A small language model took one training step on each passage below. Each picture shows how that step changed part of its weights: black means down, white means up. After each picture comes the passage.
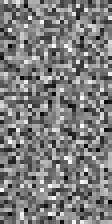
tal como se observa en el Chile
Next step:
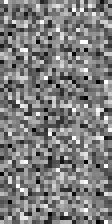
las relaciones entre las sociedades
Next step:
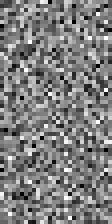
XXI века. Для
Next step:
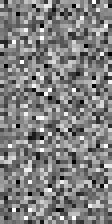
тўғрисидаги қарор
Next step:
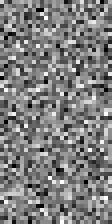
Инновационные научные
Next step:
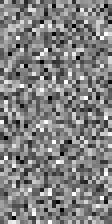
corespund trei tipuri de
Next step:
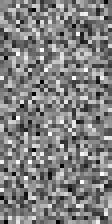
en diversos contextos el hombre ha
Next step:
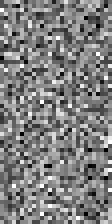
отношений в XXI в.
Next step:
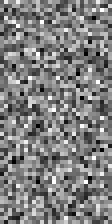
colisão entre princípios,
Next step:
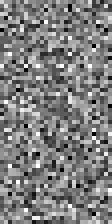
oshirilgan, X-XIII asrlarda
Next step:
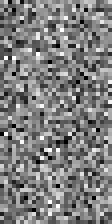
sustentable Betânia de
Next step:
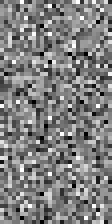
Fayziev Shoxrud
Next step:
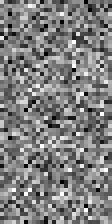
использования Интернета,
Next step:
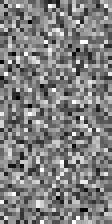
y uso de dispositivos digitales**
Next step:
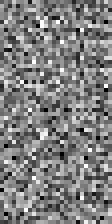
Artikel zur Phonologie
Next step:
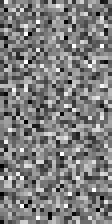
e publicações dos docentes. O
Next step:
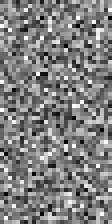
як універсальний принцип, що
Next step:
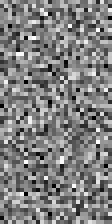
Uzbekistan. Annotation
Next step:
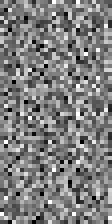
Давлат архиви,
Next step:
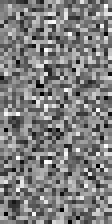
ko'rsatkichlardan keskin
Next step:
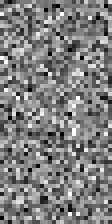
Milliy estrada san'ati
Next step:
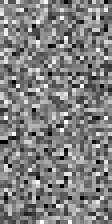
Xulosa qilib aytganda
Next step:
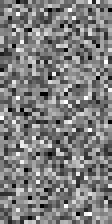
o'z ichiga olgan o'quv
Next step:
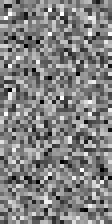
explicación de la intervención
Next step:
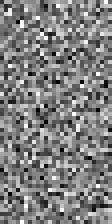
faisant des recherches
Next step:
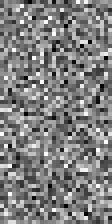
історичної, культурної,
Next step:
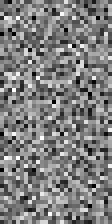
beta-oxidação de
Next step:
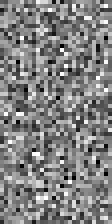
part of the bottom hole
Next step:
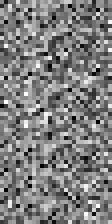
keltirilgan taqqoslashlardagi
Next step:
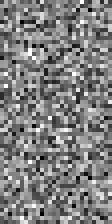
on revision of judicial acts
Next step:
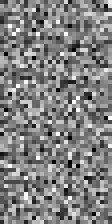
In this quasi-experimental
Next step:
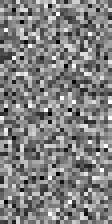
manera cómo se presentan a los
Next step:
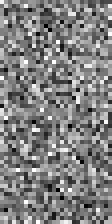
sebagai wujud rasionalitas
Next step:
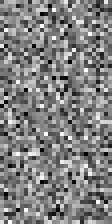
orang lain. Dengan
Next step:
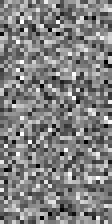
namunasi, uning mohiyati
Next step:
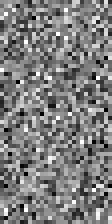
- ma'lumotlar va fayllarni
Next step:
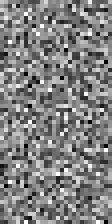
as a database. The main
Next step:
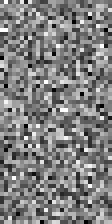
após a inauguração.
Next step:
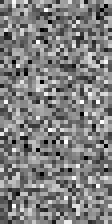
Books. - MORIN,
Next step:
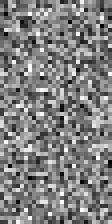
en el campo de la medicina
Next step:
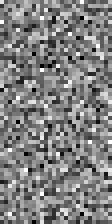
faoliyat doirasi qisqartirilgan
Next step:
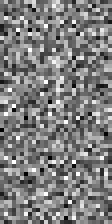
de 14 países desarrollados y
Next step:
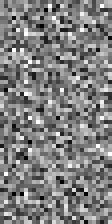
di un diritto di natura che
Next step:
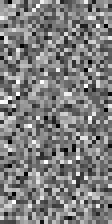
anak dalam konteks keluarga
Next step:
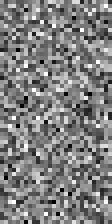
proporção punitiva. A nova
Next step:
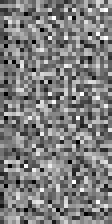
en 1879. Poco tiempo
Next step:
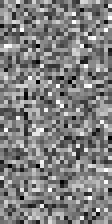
til muammolari yoxud
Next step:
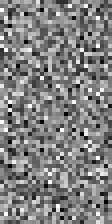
lui pentru anul bugetar
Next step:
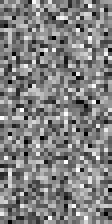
o'tkazadi. Kolleksiya
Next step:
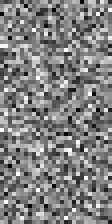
bilim») asarlari eski
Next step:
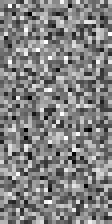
ассортимента являются
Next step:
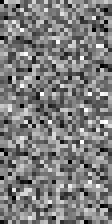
Vicerrectoría de
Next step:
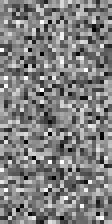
los ingresos de la Fundación
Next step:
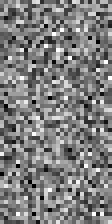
xo'jalik yuritish
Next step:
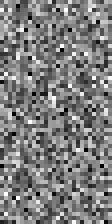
og samtidig være
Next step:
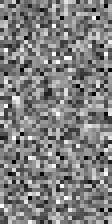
Н. Рогожников. –
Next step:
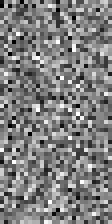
ruptura ou colapso por suas
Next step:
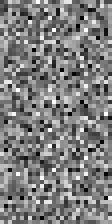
обработки полученных
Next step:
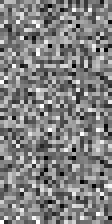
el documento denominado
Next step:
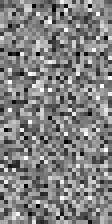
iqlim, CO₂
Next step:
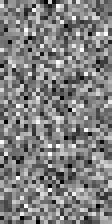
retratos espelham o
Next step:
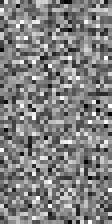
QILISH** Namangan davlat
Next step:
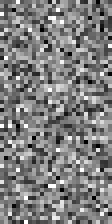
Universidad de Ciencias de la
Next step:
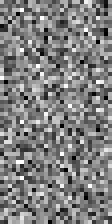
omili- Til metaforasi
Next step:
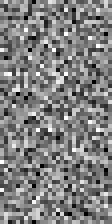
á todos lados, manojos de
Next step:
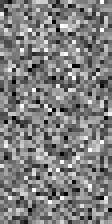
20 мл ацетонитрила
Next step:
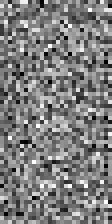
incluem a Uber, que
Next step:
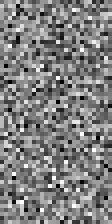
transferência deve ser entendida como
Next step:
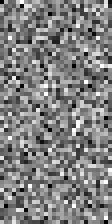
Pifferari Der junge
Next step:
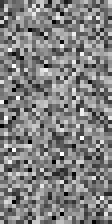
разпознаване на
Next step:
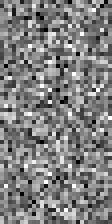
лунки, а також зони
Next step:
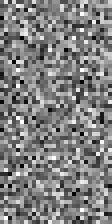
que é experimentado esteticamente,
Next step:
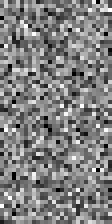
tutilgan. Kalit
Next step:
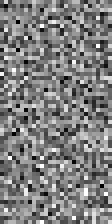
languages and cultures:
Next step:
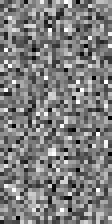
Для громкого оповещения
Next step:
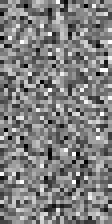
zich zal herhalen; -
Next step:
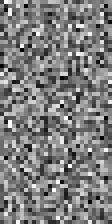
used in the process. At the
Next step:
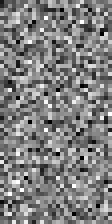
bo'lgan qiziqishi turlicha
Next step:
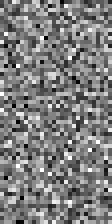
ammo ba'zida ikki yoki
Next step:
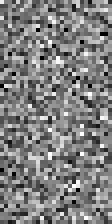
subjacentes a elas. Além
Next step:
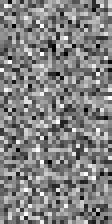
lebih termotivasi untuk
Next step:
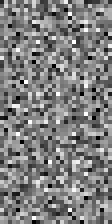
tiruvchi temir yo‘l
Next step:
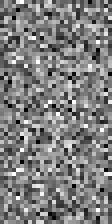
miesto veikėjas,
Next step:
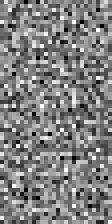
der Eindruck entsteht,
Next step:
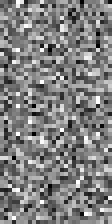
технологій управління проєктами,
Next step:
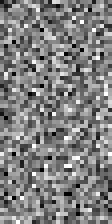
serán allí contra tí
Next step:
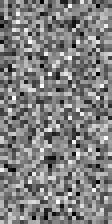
наприклад, поворот рульового
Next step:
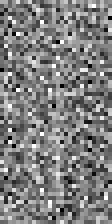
sistema jurídico brasileiro.
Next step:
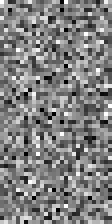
olim M.Xatamova
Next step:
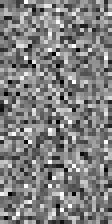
página pueden ser terribles
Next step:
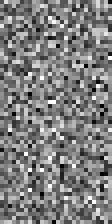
responsabilidades; un ciudadano que
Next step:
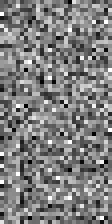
qizg'in bo'lishi
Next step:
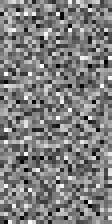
boyicha qator ishlar olib
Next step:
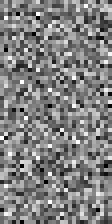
instalação de um disjuntor
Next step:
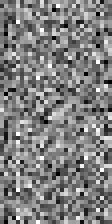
производится только в
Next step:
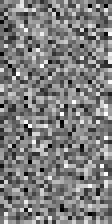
Prefiro não responder 9. Como
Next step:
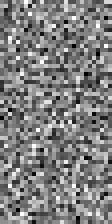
тощо; причорноморські
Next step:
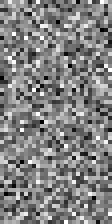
a tanulásért koncepció
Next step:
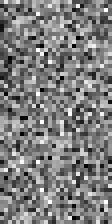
sistema de controle biométrico de
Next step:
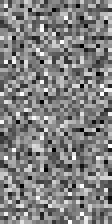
tashkil etish Sinf rahbarining
